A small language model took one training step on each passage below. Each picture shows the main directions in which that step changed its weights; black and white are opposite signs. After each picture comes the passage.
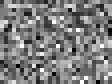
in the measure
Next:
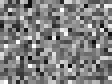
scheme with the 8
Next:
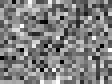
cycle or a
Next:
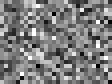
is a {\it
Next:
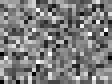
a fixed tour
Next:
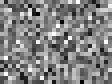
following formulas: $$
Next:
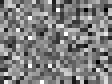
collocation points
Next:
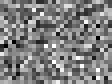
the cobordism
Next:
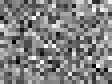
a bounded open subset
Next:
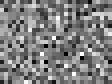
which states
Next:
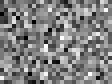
regular diagrams
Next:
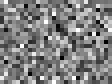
is of class
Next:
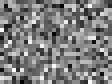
we decompose
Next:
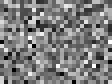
the proposed method
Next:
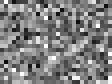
< \infty,
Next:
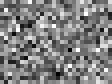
each $i$.
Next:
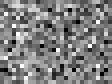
to $\const
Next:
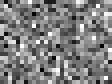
Then, according to
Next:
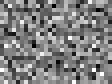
Another equivalent
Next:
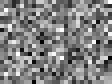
be a prime of
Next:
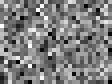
algebra, as well
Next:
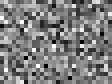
a smooth projective curve
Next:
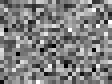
the map as a
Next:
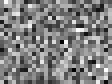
this further here since
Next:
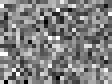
conditionally on
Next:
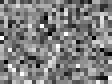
which case,
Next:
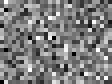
as it is
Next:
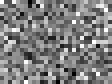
less than or equal
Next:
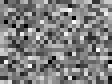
at zero, symmetry
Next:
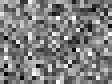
them shows that no
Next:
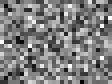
period}}$ and then
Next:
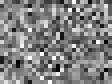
systems was further
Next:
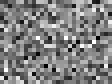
a smooth map
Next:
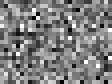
$\wt n
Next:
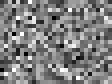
\vdots & &
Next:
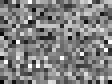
the other hand,
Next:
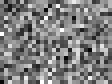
contradiction. Therefore
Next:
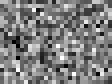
the Maple
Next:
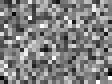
mention the more recent
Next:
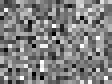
it has a compact
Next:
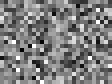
is a torus
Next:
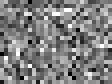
spaces (with at
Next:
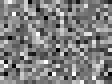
immediate consequence of this
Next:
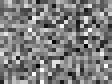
regrouping the
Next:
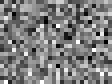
unity which is
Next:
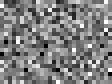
hard to see
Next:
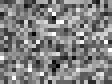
a contact
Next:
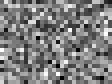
the case when
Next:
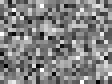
contained in the
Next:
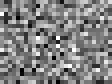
invoking the
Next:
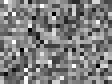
a consequence of Theorem
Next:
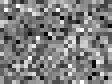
+ (\nabla
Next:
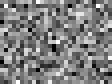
of the resulting function
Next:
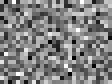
such that $U
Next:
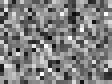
Let $f$
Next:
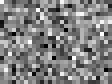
%lie in
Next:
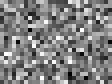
is spanned
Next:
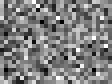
formally smooth algebra
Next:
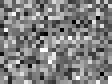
class, obtained as
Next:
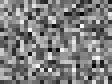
acting %on
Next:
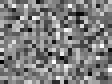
of our approach.
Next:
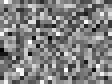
the periodically
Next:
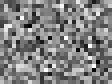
we assume \Be
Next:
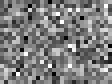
structures on Hopf
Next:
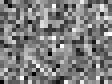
resulting in a
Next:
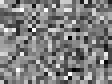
u\leq b
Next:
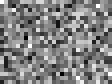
of all points in
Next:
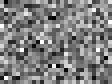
as a polynomial in
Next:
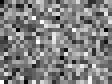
standard Gaussian kernel on
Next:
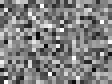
generous if the
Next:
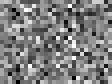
from ({\bf
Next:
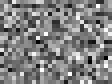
and the arguments of
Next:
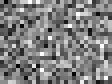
for which the
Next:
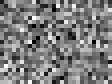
can not be
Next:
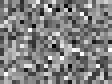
\times \C
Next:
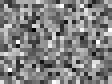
we consider for the
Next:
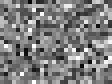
the construction of the
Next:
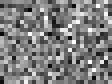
overall region of
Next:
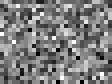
the following problem.
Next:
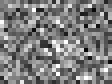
the game theory
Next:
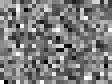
order $\leq
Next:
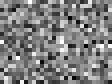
distinction made
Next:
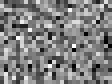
to this at the
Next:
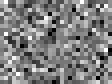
space, and
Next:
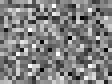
has a global minimum
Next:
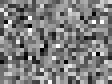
generalized variant,
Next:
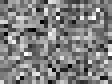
partition, orthogonal
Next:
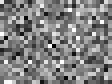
true if we replace
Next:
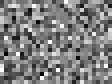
$D$ with
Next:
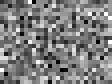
Betti numbers
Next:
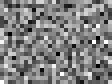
the elements in
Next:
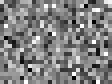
We also show that
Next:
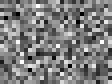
the player
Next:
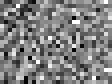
centered at
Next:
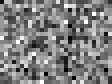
one can use the
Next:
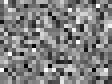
of baseflow
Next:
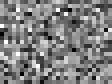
condition to part
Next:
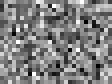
3$. The reason
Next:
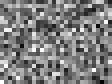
the curve complex
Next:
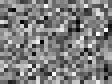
solution of the
